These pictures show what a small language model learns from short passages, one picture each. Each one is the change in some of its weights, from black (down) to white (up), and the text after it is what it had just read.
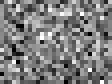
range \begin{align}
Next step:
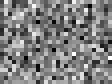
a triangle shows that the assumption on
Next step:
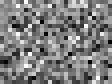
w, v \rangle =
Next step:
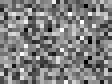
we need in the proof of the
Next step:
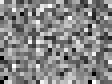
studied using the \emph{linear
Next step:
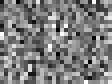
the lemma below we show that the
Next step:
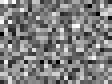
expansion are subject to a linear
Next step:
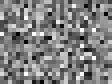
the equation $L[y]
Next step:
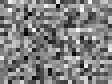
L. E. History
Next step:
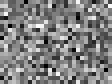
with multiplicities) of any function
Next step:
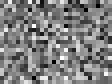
supported by the NSF
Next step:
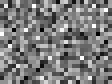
Then $F$ is continuous and
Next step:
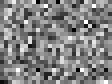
the algorithm. We specifically
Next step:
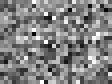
that $\varphi \circ f
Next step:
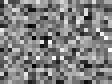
the expectation of the square
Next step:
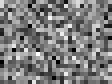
not yet have a proof of
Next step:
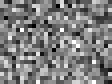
open questions are pointed
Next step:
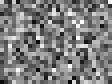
Subsequently, the algorithm was
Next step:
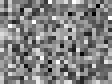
$t \in I$, where
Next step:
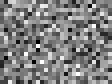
be bounded away from zero.
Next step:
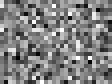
are unable to capture
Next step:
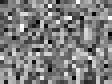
cup product by an element
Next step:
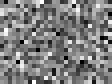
\end{center} We can
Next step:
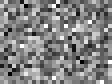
(several different versions),
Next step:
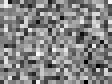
proof of the weak convergence result of
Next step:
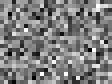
E$ define $$ \hat
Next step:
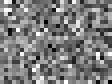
condition on $\psi$. In
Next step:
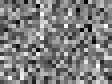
samples (equal to
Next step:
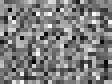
seconds) and the number
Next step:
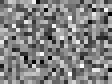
of pairwise disjoint cubes.
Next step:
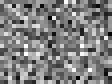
uncertainty quantification
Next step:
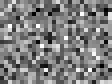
spaces over $k$, we may
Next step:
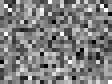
such codes is not known
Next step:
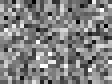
Section $2$. \qed
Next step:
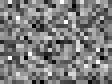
University, Department of Mathematics}
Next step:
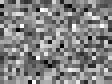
informally recall some of the
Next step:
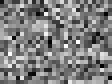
Bloch's conjecture says
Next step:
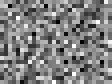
available and also
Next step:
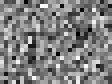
the $d$-dimensional case
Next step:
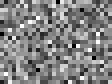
Impossibility Theorem.
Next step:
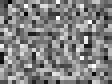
the short pulse numerical
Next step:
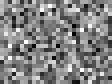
We have \begin{align}
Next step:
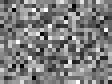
and valuation rings}
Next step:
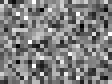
is non-Gaussian (which
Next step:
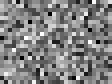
in this paper the dunking
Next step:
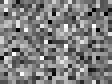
Let $k$ be the length
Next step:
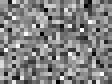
$Y$ given $X$
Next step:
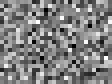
series for the (log of)
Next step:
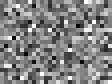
vector for all future
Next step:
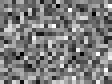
$\Ni$ corresponds to the
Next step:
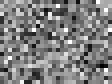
estimate of the bias of
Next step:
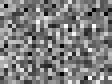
of the $k$-dimensional unit
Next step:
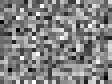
when put equal to zero, then
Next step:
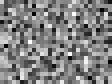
images by $w$ of
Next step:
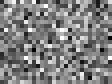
on the left-hand side.
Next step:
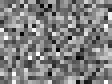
edge-disjoint paths, and
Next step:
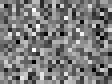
finite-dimensional flow is itself
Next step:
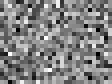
easily check the validity of
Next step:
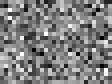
of metric neighborhoods of the
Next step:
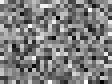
\mathbb{C}$. Moreover,
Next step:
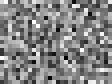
collect the conventions here.
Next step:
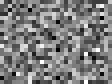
variables and, in particular, the
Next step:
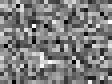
O)$. \end{enumerate}
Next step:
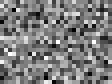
encoder and between each of
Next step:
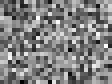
\textbf{Example C}. Now
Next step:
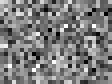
USP of width $k$.
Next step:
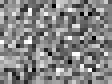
\it Prove the identity
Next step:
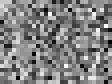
partition of length $\leq r$,
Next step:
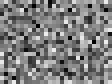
that $Q(C_i
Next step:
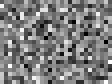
to the radius $r$,
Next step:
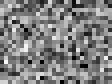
$2$ exponent vectors
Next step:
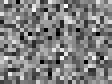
Topology relate each other
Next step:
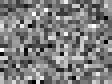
2: Determine an
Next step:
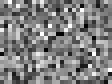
\int_{\lfloor s
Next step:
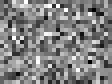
p(x) \right)
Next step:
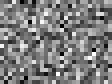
while the opposite is more
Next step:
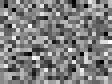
see that it encounters a
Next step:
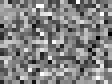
section by proving a general result
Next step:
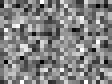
consider them as parameters in our
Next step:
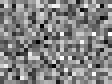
since there is a well known equivalence
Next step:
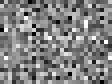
Here, we differentiate between the
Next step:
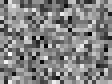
representable with respect to
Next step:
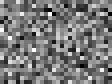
$f$ has a root of
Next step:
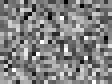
Rouquier families
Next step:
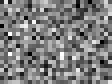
will proof the case i) of
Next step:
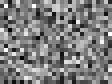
$X$ is a real Banach
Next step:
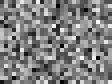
$T$ then one can do
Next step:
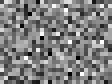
T$ always. This completes
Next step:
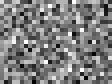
have \begin{equation}
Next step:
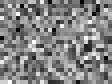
{\em On necessity and
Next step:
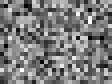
of two gradient-based
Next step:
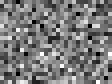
$\lambda_l$ be the
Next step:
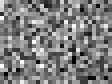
$p$. The second condition
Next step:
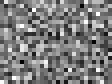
solutions will converge to another weak
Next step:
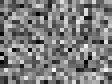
the comparison argument with a solution of
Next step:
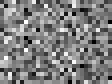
This proves our claim. Applying
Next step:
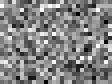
compact. \end{lem}
